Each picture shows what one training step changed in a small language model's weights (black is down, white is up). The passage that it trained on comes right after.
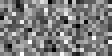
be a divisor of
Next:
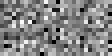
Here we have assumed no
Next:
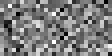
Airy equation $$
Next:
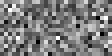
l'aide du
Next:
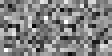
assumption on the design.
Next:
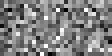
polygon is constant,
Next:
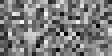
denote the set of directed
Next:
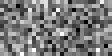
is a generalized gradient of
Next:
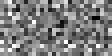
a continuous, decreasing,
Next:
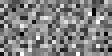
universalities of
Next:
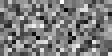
A \setminus d}
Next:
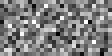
Note that we can always
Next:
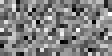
SMC. Also,
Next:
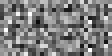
interpreted in terms of
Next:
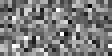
the diagonal $\Delta$
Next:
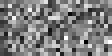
the Hessian at
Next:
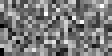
a free abelian group is
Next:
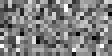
the following diffeomorphisms and
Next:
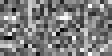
that in between the beginning
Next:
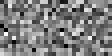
it is convenient to compute
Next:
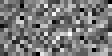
simple complex Lie algebra.
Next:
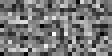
to right according to the
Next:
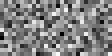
A) \leq
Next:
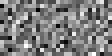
$\m$. Since every
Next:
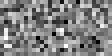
of functions stems
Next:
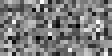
for any given point
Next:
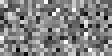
concave (for example,
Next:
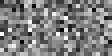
then after choosing a suitable
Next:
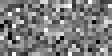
Hopf algebra. In case
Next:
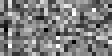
a ring with respect to
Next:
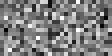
$T$ that could
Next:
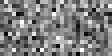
It was first defined by
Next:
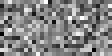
$r \in R
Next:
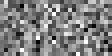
discrete group of motions
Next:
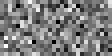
applied to each set of
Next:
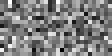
to a function $f
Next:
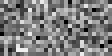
is a finite union of
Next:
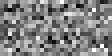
in general we only have
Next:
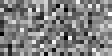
is other statistical work on
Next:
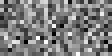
get a good approximation of
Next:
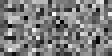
positive on the separable Hilbert
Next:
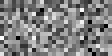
different ways to solve this
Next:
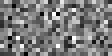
total algebra the following algebra
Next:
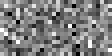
{\em Proof.} The
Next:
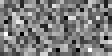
\] of finitely generated free
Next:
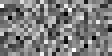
k<n$. Let
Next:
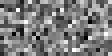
proof by induction or minimum
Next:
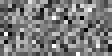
the diagonal entries of
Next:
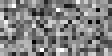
analytic - like. Define
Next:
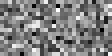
\vert \ge
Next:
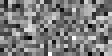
with the fact that for
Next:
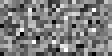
of its Hilbert transform on
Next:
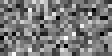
is either finite or
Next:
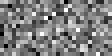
relation uniform\'ement non
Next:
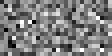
First note that, since
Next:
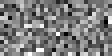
\quad k \to
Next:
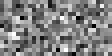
to perfect complexes on
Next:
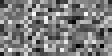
applying Lemma 3.2
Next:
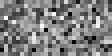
also beneficial
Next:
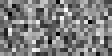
From this the theorem will
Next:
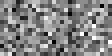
on planar networks one needs
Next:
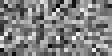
is to extend the arguments
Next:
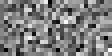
$X$ on which
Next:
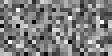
trivial cases, when at
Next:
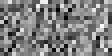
any non specialist
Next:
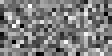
(i) of the
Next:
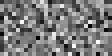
5$ be a prime
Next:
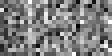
obtain the rigidity by
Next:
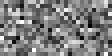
modulo numerical equivalence, and
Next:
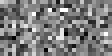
noise.} Using linearization along
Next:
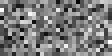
suffices to establish the
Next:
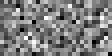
proves the lemma.
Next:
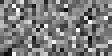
Mestre in
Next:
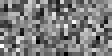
the following generating functions $$
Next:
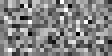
From now on we will
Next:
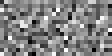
SoH estimations of
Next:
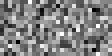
the references therein.
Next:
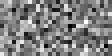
due to certain restrictive
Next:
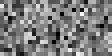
Let~$X$ be
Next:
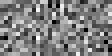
$p$ of
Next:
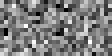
in this subsection.
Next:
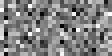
SS. That
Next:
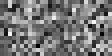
to the fact that the
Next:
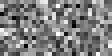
own rank and reduced
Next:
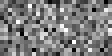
= \varnothing$ there
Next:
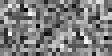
is also called the
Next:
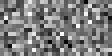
are named of the
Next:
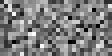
We denote the space of
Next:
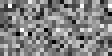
the plane and let
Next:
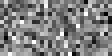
double covers of metric
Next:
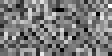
is called semi-stable
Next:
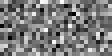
standard $q$ affine
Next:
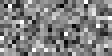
Consider the Riemann hypothesis,
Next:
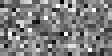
former being arbitrary and the
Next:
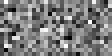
of error terms coming
